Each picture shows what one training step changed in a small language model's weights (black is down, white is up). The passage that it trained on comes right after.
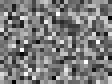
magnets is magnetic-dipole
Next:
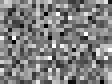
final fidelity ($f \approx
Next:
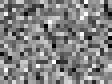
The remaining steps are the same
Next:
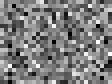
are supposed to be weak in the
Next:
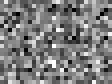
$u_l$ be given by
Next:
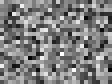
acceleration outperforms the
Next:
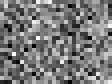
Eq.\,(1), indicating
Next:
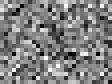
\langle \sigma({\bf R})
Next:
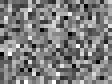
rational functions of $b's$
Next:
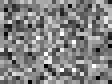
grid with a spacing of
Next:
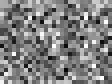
direction of propagation. For bulk
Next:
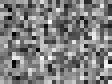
For a given set of fit parameters,
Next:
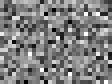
well behaved with respect to
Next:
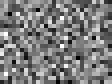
effects are taken into account.
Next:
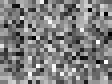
indications that the spread of
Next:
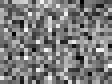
of data transferred. On our test
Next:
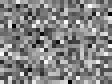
F. Heinz, and
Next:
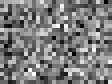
constraints from e.g.\ Higgs
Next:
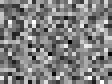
the minor axis of the
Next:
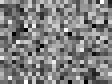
the bubble wall. This
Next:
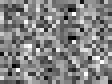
a result of the smaller mass.
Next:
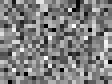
shows $R^*$ as a function
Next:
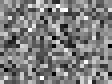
is clear: defects help the formation
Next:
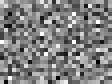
loss $\langle G^2
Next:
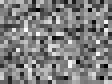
tunneling conductivity, which is
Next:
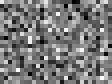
this kind quickly produces
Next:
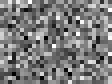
in the intracluster medium
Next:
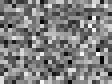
and seasonality.
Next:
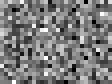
never meet \cite%
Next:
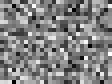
$H(z)$ depends only on
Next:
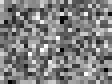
prescribed construction to the dynamics
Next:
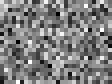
{\em Proceedings of the
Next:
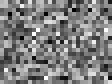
velocity, $c$ is the velocity
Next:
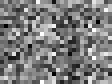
by HEAO-1 and
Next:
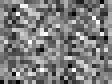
result of numerous experiments was
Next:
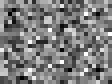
mainly along the projection of the
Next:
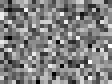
In figure 3, the experimental data and
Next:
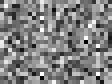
{\bf Figure\,3.} The plot
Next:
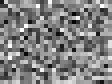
of his Second Law.
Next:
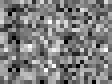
separation performance, even in
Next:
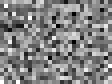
they are too far away.
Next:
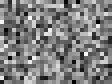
which satisfies the conditions for an
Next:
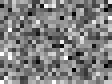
B. Suresh Babu
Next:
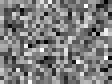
even positive $\gamma$. Such
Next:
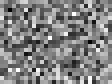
In the key list approach, a
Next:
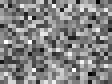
we obtain the classical limit of the
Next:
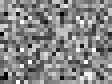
for the Zugspitze geometry
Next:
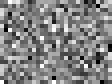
out SEs will converge more
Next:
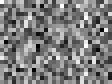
nice properties of their quantum
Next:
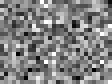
part of the B/PS
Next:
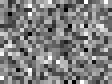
terms of computation time. This
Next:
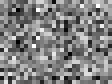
$O(n^M \times
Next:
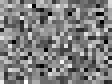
number of insertions is denoted
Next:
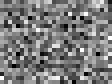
entirely in DRAM. This
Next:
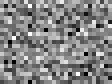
Wafers were immediately
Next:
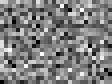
relevant and some effort has been
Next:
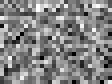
\sqrt{m/e}$. This
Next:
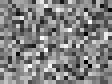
of $J(\Delta\Omega)$
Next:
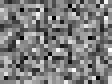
symbol `$\otimes$' denotes
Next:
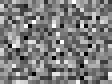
statistical operator, and highlighted
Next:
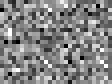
\int dx x^2
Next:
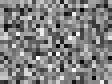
even when the gains do not
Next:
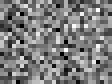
numerical value of (2.10)
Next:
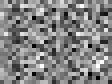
gradient direction of the spin
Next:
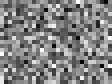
to the tension, in
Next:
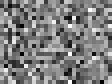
text, we show here the
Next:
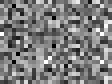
of B93. The observed values of
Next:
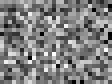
be the average conductivity for the volume
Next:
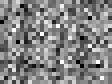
{Gosset}, E. and
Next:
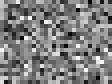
Thus, the energy loss of a slow
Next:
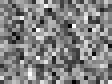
of $n$, the length of the
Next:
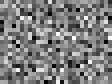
hole, its Euler characteristic
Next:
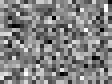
change as a function of temperature or field
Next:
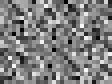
of the source pulse is reduced
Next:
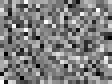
across models. Finally, recent
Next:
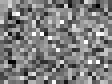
true because of the general formula relating
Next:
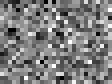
our first in-flight calibration
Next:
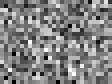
partition (i.e.,
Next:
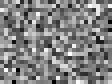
method can be used to obtain many quantum
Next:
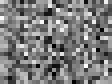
$\bigotimes$ denotes the tensor product
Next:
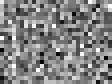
the $\beta _V \ne
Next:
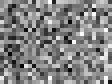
autocorrelation, spatial
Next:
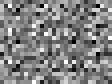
\beq S \equiv -
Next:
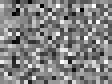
\join \pc
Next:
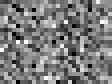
sample **(B)**, obtained
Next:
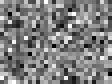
into the depth of the asteroid
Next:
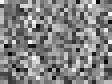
the classical kinetic theory to introduce the
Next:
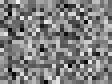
Under the conditions in Appendix, we
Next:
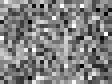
9, \end{aligned}
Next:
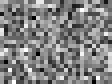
and $\app$ recover the expected
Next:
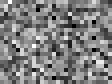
still holds if the cosines are
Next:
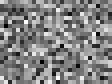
with magnetic scattering at 1.5 K
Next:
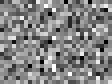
of Heider's balance
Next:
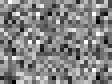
correctness of theory of neutrino
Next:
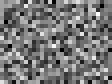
clear oscillatory damped
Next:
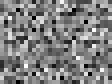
\end{equation} where
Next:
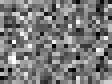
be extrapolated as the following
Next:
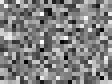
series of animations produced in
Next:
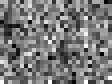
correlations. We note that the
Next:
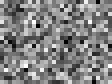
both the quantum description and the classical
